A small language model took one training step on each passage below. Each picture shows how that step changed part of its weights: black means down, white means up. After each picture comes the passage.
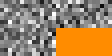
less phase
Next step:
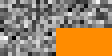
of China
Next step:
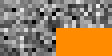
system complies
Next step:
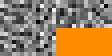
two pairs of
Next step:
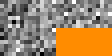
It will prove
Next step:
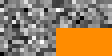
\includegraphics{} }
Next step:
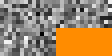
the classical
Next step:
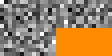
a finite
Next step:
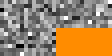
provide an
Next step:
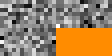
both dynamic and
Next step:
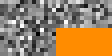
very difficult
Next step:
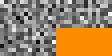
able to
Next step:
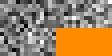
We solved this
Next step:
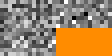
of transactions
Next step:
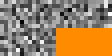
construction process
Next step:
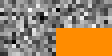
deviations from
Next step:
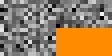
a specific form
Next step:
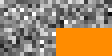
utilized to
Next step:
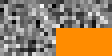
equation $12 +
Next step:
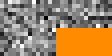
and one cannot
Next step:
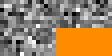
compared to the
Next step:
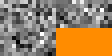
the singlet
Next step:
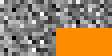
special realization
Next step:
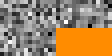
the dependence of
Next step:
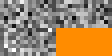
beam with a
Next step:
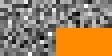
our modified
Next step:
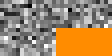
starting from
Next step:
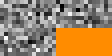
the last
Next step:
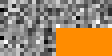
as providing
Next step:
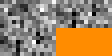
For the same
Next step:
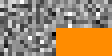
model, we
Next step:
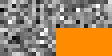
as multiple
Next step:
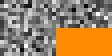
gives more
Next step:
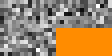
is followed by
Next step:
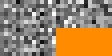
have that for all
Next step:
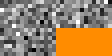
\] All
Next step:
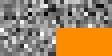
tends to
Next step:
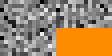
leaves at
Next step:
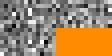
alter this
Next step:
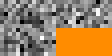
| Our work
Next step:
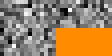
stars are
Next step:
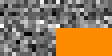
a grading
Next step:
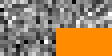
result from a
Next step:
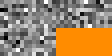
constraints on
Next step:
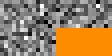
relatively new
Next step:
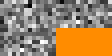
are radio
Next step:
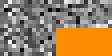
pulses in
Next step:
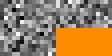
red dashed
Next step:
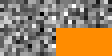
Phys. J.
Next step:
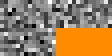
evident that
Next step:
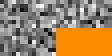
Institute of
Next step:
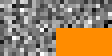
size which is
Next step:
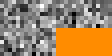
In the present
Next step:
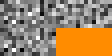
we next consider
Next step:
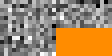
it is valid
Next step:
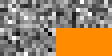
by the size of
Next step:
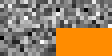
from star formation
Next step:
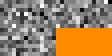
\nonumber \\
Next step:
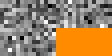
Program of
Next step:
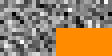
slower and
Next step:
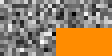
this system the solution
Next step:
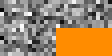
packet with
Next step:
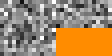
applied for the
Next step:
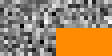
force law
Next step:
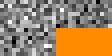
from sample selection
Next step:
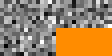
C of our
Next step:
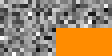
the remaining field
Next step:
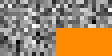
results from the
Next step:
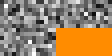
tension in the
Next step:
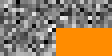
All of our
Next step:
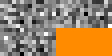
lower range. In
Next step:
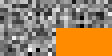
the chiral
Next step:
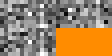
networks is only
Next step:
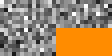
to fix the
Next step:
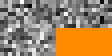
modes. In
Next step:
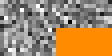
Hence, with
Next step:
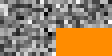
layer of
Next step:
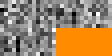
as the possible
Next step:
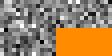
near a
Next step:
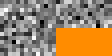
version), in
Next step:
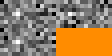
{} {\bibfield
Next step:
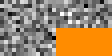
obtained with input
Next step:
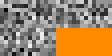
the findings of
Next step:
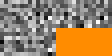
the edge and
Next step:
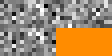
University, University of
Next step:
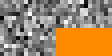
are however the
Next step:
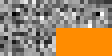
the variables \\
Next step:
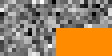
(d) are
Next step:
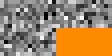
Ag and
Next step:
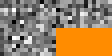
decays is
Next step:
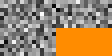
usual photon
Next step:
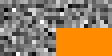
outputs of
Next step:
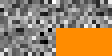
follows: in
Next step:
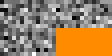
amounts in
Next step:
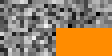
difference was found
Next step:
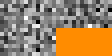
results into different
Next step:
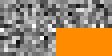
rates for the
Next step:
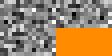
spectra for
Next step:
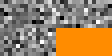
2 we fit
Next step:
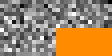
velocities for
